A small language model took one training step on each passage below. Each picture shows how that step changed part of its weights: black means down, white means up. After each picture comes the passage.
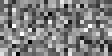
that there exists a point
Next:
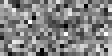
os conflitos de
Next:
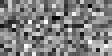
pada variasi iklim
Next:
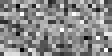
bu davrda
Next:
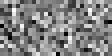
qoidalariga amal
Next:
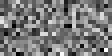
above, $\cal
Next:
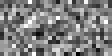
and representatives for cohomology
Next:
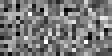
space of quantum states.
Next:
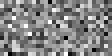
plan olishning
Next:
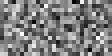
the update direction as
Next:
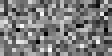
where $N$ is
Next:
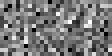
variable. This shows that
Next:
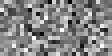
isotopic to a
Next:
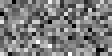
setor tem-se
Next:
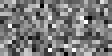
da colonne,
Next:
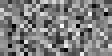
it was proved in the
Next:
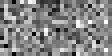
adultery and
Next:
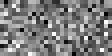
~then there exists~
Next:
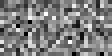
domain of this test problem
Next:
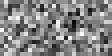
aniqlanadi: -
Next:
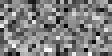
Met behulp van
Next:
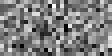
legíveis por
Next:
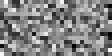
laporan penelitian yang
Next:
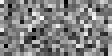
biológica ou
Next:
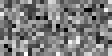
non alors que 25
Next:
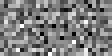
(ACP) En
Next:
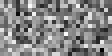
the class of mixed
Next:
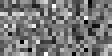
науки и
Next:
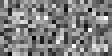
inson huquqlari haqidagi
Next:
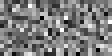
some sense, the
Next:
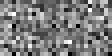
LSD scale,
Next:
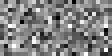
transported components,
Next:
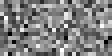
we have a contradiction to
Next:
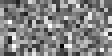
the limits on two
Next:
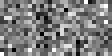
by itself. In order
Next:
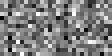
dalam Islam tidak
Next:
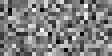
located in the domain
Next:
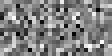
consisted of using
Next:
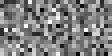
all possible permutations
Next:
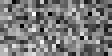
$D$, it is
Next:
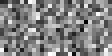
wide variety of study
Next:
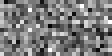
$\ess \otimes A
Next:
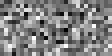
to be the unique
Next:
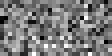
linear system, but rather
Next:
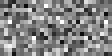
to add a component and
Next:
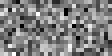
subspace methods such as
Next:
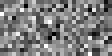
and general symplectic connection.
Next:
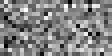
interactuar entre
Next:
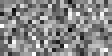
turi mavjudligini ilmiy
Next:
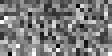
realisable with respect
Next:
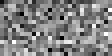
tener un marco
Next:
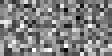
from the reflection
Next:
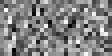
passage to state
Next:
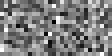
для використання в
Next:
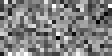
запись к
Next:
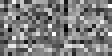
زن. در
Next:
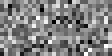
ahamiyatga ega
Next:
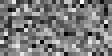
no Ensino Médio
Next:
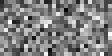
Mathematical Physics
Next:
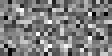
to purchase it
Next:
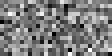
haqidagi modda olib
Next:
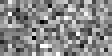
a going-out
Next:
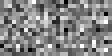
shuning uchun uning
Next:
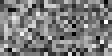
points of the curves,
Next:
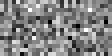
Huff curve
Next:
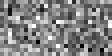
foydalanish, mant
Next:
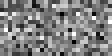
и повышения
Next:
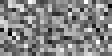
$k$ columns
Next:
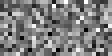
заготовклар ва
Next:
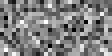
of school contents
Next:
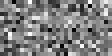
linguísticas representam
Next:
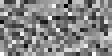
a menudo esta
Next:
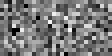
ao modernismo.
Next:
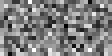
são de autoria
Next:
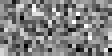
essencial para a
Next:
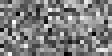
$Z$ spans
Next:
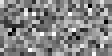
sádico de
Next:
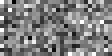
eram responsáveis
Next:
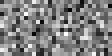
\in Y$ and
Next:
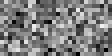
deliveries that
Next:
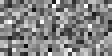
BPMN 2.
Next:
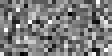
At first the partially
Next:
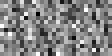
\ z \in
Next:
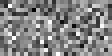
a hyperstonean
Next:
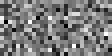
nas escolas públicas
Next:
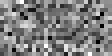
co-referente de
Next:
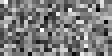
motivated by the problem
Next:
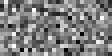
based on the existence of
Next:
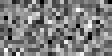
three main points we need
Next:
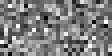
examines the trends
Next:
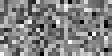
t) \leq
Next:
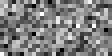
perannya sebagai
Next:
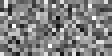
образования РФ
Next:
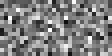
to maintain the solution
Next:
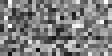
traffic intensity
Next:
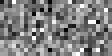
nationalen und
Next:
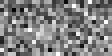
a new Gramian
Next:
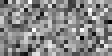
qondiruvchi va
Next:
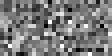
additive functions II,
